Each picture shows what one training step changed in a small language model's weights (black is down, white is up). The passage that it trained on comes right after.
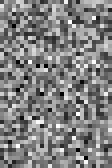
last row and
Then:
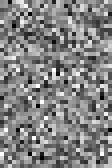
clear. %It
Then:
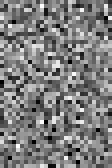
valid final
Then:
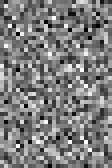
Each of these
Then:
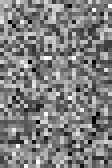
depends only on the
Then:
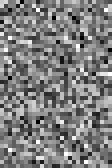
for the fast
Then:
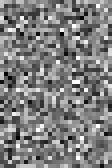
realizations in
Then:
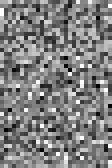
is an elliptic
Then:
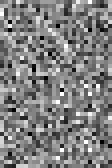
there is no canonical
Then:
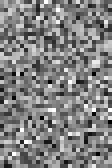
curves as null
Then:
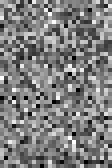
from that of
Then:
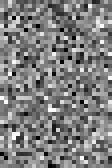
P \in
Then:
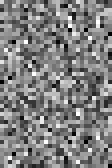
$$ and so D
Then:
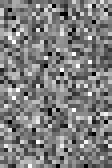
{\mathcal F},
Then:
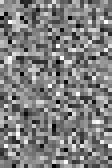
\ref M.
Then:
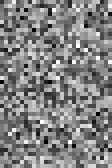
generator of the
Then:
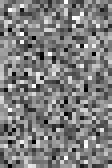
group $\Og
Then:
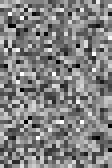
positive constants. For
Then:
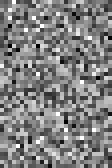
E$. This space
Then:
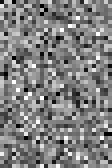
(\boldsymbol h),
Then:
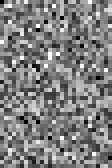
Under the condition
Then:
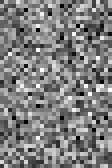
discretized matrix for
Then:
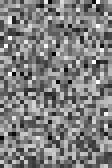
combining controlled
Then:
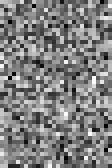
on $n$
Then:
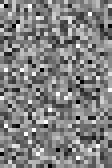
spectral criteria
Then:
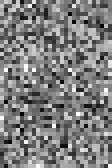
which in turn
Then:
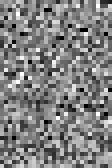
weak solutions to assume
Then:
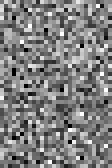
In a compact topological
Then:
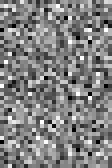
preliminary notation
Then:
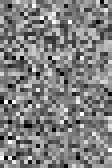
essentially different from
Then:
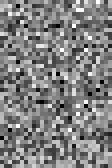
counting function.
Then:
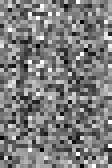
results and Proposition
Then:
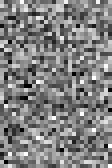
well known in classical
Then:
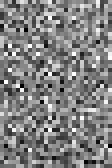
modulated by a
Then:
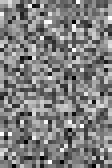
and that of the
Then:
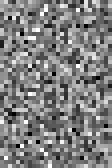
El funtor
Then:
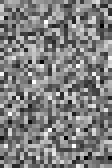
algorithm of distributed
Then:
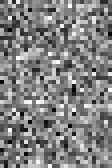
restricted to which
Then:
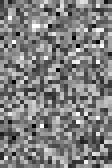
all coded system
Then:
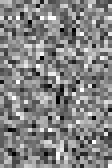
to hold true for
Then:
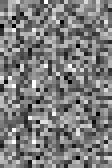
support of the
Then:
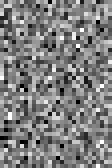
of Weyl conjugates
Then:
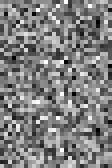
inequality (3)
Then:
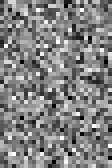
We show that cluster
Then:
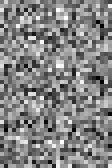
To control the
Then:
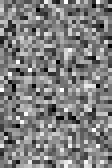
variables, which are
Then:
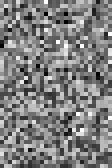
this is not the
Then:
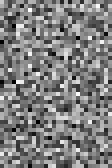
rank one over
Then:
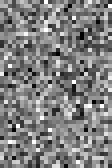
converges to 1 in
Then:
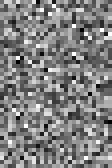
process noise and
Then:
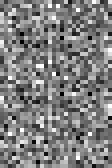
ideal theorem.
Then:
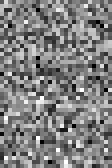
To each arrow
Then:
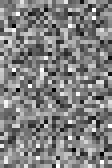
starts his
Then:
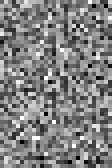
below for more details
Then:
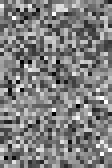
its mean,
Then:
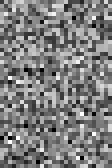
present a different proof
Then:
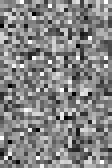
computations that can
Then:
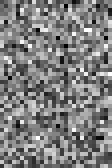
for any field of
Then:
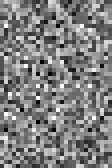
Dans le
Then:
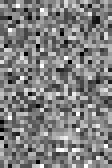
illustrate the
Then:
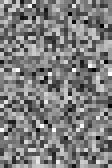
which matches
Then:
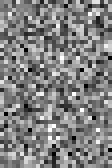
groups may be
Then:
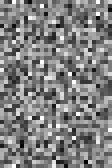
multiplications and
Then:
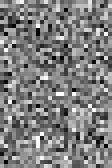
unique for any dimension
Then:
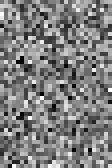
we see that the
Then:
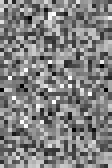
be partitioned into
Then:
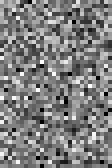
that $s$
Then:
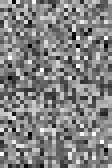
coprime to
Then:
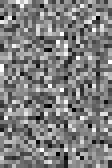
is existentially
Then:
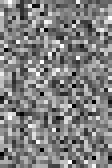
and R.
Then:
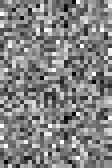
present and is important
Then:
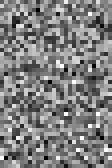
instance the results in
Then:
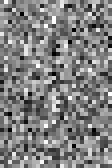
will investigate
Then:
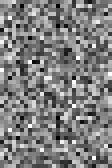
and, via the
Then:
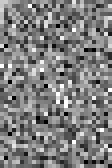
by $\omega$,
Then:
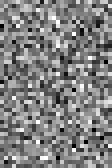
hold for the constructed
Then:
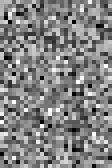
if $N$
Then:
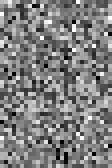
and $\Gamma
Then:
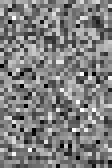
satisfies (iii).
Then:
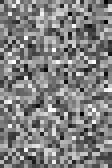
circular boundary with
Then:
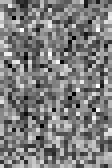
Revuz and
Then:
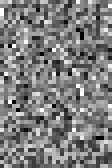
is locally symmetric.
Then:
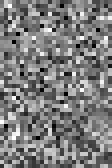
\ee for the
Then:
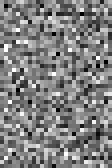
representing measure
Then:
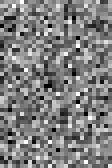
double well potential on
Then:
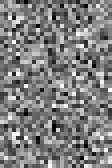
C \left(
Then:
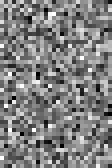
be freely
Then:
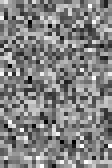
to zero in the
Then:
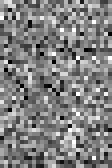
to non--trivial
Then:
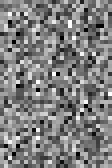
generating operators.
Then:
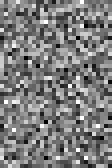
the design: many
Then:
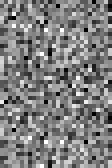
the Pareto
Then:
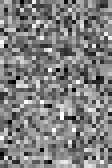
some of which will
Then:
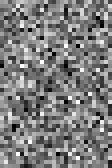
do a good
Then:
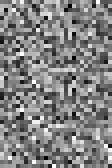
$, and of
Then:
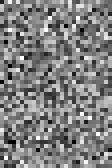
completed by simple
